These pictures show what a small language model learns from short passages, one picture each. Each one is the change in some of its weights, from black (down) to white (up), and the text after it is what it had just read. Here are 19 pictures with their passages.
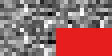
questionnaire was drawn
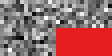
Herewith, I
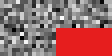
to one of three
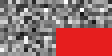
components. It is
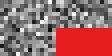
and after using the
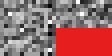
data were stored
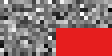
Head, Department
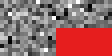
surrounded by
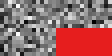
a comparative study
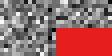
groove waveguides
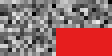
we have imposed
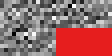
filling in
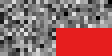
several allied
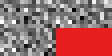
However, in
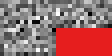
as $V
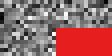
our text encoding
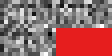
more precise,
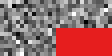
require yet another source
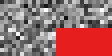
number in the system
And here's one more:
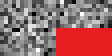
is the intrinsic color
